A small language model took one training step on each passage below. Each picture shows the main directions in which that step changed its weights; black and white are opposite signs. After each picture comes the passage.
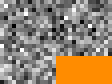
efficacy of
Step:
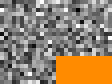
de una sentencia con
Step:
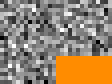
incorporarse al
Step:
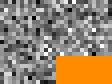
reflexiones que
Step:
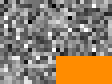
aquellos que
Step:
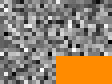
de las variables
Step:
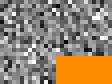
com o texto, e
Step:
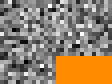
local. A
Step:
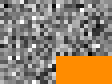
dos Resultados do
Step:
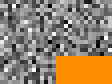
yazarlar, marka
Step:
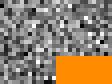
CNJ, a
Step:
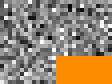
aybi bilan qulab
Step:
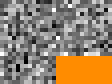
и поддержание
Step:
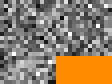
una hipótesis
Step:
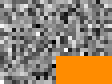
esa, o‘z
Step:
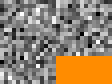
orang Madura
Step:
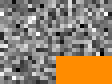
- Matau,
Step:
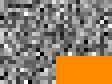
yoritilgan. U
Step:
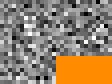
va ma'rifat
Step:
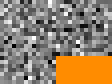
X en la tabla
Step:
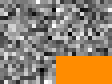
освіти [4].
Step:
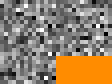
Article Info
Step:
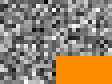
com provável
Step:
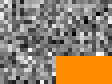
xususiyatlari va
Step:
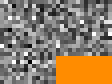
kirib kelishi
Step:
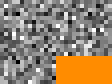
ayıran kendine
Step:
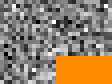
hamroh bo'lgan
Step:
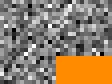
- Gomes,
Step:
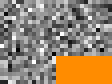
bereits eine
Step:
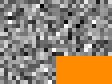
fait entre autres
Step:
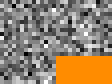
că, în
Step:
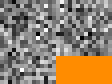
buqalar rad
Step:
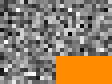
alimentos, y por
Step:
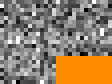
у ўзигача
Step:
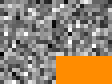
на другой
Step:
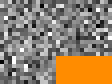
mortalidade dos
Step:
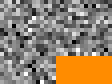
representada pela
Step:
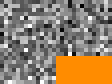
de apertura). -
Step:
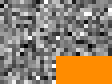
of depression and
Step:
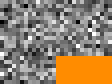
produk makanan
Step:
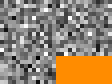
banhos e
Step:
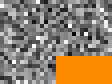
de Planejamento
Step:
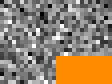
bowiem od
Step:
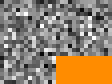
the Navoi
